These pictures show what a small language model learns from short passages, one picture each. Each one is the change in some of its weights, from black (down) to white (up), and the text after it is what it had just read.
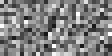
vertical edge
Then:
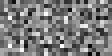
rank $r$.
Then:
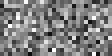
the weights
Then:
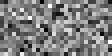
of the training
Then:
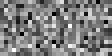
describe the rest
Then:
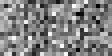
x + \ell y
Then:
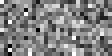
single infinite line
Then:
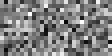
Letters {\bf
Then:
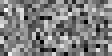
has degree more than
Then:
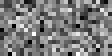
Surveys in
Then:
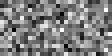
and their role in
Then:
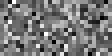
opposed to
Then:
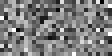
metric measure space
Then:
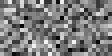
Suppose $\mathcal
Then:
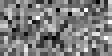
the level of
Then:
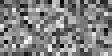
real. \item
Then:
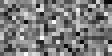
complex reflection
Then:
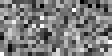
we now try
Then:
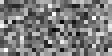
simulate the
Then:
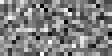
finite dimensional which we
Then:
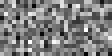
b_n \leq
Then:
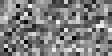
and Traces
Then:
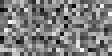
reversed parity
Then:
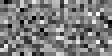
an \rdf
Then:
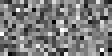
are reduced by an
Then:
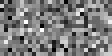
the Chern class
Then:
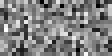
bt \geq
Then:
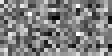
different from zero and
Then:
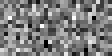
first order approximation
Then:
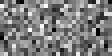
value of any normalized
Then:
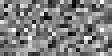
similar simplification
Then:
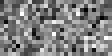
version for the
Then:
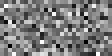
as outlined
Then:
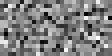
that \newline
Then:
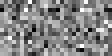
genus zero.}
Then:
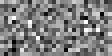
two diagonals
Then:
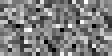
We now assume that the
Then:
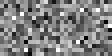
case this property is
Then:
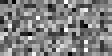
\to \infty$,
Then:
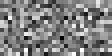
there exists at least one
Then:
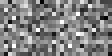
well known.
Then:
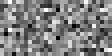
\ee We perform
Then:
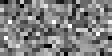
so lastly,
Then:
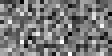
tight the
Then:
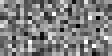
a representation of the group
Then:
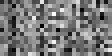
effects in
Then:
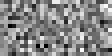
u \gc
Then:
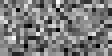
First, recall
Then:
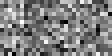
g}$. As ${\mathfrak
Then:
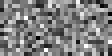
by \be\nonumber
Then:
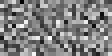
one has the equalities
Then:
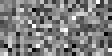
the conductor of
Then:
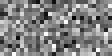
value observed at
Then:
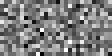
to $\mu'$ in
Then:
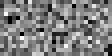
the stochastic
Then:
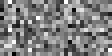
\in U$, we
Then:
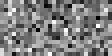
$\dot T$, and
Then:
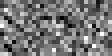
or on a complete
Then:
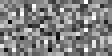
ideal of all
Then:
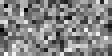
development of
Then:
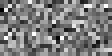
degree of softness
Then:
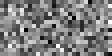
estimates for convex
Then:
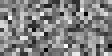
there exists $m
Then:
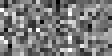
everywhere; \item
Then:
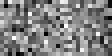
\noindent The first
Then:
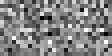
if not we require
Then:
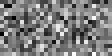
the fibers of
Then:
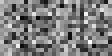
\vert \log
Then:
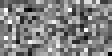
Hardy inequality.
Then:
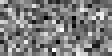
minimum in the
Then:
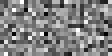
\nonumber \eeq
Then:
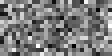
of the complete
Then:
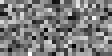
of the variety
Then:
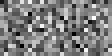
the Poisson equation
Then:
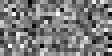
graphs, and we
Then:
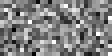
$G$ does not
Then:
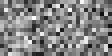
matrix. Then the first
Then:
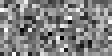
some expressions
